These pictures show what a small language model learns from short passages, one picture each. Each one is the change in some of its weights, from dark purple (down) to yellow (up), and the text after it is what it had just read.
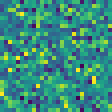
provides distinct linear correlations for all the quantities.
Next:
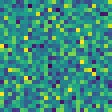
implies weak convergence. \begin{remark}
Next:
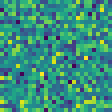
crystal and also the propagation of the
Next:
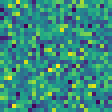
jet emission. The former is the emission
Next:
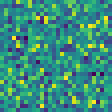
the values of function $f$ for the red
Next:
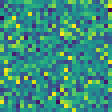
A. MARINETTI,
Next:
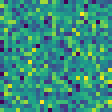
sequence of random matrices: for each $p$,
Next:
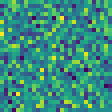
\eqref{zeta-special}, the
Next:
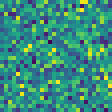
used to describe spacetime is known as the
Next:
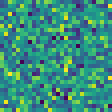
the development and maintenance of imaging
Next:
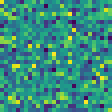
siyosatni samarali
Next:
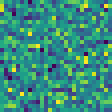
is a non trivial solution of the equation
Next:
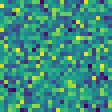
up transmission dominates (Structures
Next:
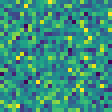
in large-$g$ metal grains or quantum
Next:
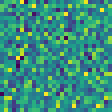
cloud model that combines user-managed
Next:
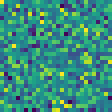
A basic estimate for the cosine,
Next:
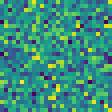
droplet size (i.e.,
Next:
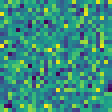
of hardware prefetching? %
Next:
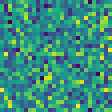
which is independent of $e\in
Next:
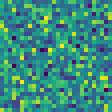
to the currently small number of heavy
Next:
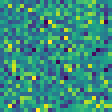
is no suggestion that any of the
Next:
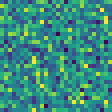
$\preceq$ is the ordered
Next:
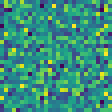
\mathcal{A}_C(R)$ by
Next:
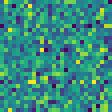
when $p$ is close to $2$.
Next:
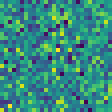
buscar formas de trabajo e
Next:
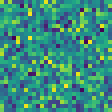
from \textit{Google} depending
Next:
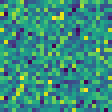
\end{align*} \end{thm}
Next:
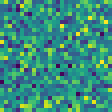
the quality of the grid while avoiding
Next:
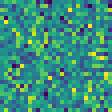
$^{80}$ Zhejiang University,
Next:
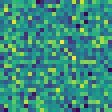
memperoleh rata-rata
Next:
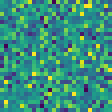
the mean, standard deviation, and median values
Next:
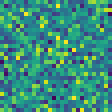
etc., as well as possible upgrades in
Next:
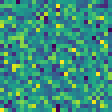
a constant but a function of internal parameters determining
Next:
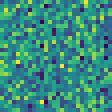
assuming two free spins and the rest of
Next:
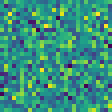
avec le SDAGE et les
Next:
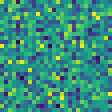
bir tadqiqotga aylanishida
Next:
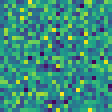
Kochkarova Xabiba
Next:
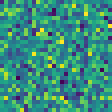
descompromissados, como esclarece
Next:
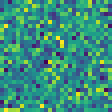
the ensemble with this filter implemented on
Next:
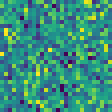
study the dynamical properties of the disc for different values
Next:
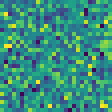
monografiya Toshkent 2013.
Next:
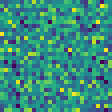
of inactive dynamical regions is characterized through the
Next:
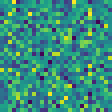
teisė – įgalina
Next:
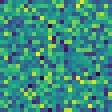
$\d$ is axisymmetric without
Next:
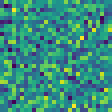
prepared graph structures is best illustrated by the
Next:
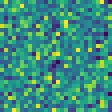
for doing so. Indeed, it turns
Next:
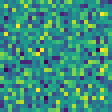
$u$'s expected utility resulting from a
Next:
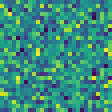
B. Professores afastados são
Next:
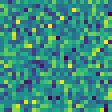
relaciones recíprocas entre los
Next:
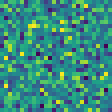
Each basic set $\mathcal B$ contains an orbit
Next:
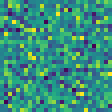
extend our oscillon solution to 2+1
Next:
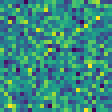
in Fig. \ref{fig:finger
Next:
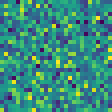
parameters of a branching process from a
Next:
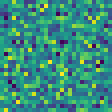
avoid spikes in platform motion
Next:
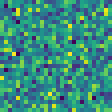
davrlarida andoza nav va
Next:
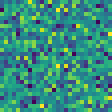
and the standard midpoint rule in time.
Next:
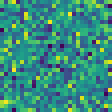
branca que pudesse lhe
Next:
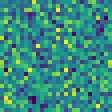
more details on extropy see Raqab
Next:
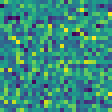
On the other hand, they lead naturally
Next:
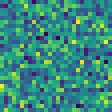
This article examines the phenomenon of bullying
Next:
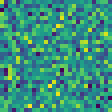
relevant at the mean-field equilibrium wetting
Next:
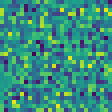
Jld. I. - ‘Abdul
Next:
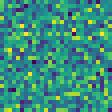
celui du membre de droite
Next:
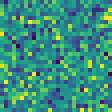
de ter uma boa comunicação
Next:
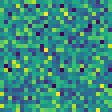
parabolic point or a conical point.
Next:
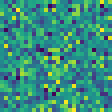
Cq /B )_\infty \over
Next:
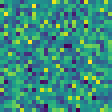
reconnection occurrence [Ebert et
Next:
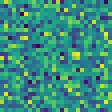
our attention to the case $\Ab =
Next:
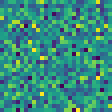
Unterricht sollte auf
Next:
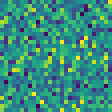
campo e das evidências científicas
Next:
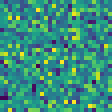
Een samenvoeging van
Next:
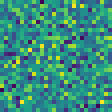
a water slab at 240 K. The
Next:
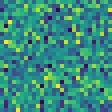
perspectiva de Santos (2023), sobre
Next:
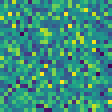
or electromagnetism. \par The
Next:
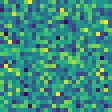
from the the expected experimental event rates in order to
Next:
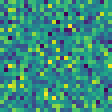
borularının kaynakla
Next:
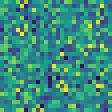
the parameters $d$ and $\gamma$ could
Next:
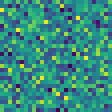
учебных материалах по
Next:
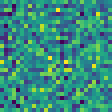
словотворі. Мета
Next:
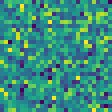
продолжении работы
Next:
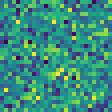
claro y distinto de una
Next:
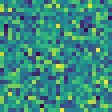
the allowed renormalizable terms without the
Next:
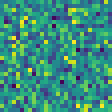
later, blazar state of each
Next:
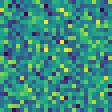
бир ой давомида
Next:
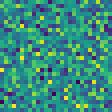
\cite{cg}, which has a
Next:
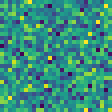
correctly pointed out a dynamical content of the
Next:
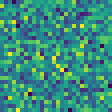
Figs.1 and 2.). By
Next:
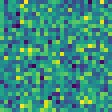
the right-hand side of identity of Lemma
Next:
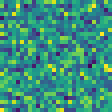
o'yinlarni tashkil qilish haqida
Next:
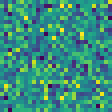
Let $\alpha\in L.$ We claim that
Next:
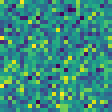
статті розглянемо
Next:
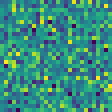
HA, Arianna H,
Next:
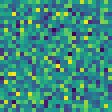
Models},'' \emph{Random
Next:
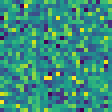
consider only currently active five BPs
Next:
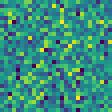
investigación y recolección de datos
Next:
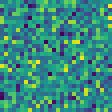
expose APIs for computing compile
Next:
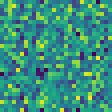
statistik kuzatish maydonga
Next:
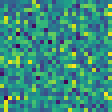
iqtisodiy, estetik va
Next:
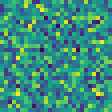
Markov functions have no zeroes in the finite plane
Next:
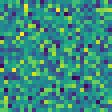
the estimator. As an illustration of the
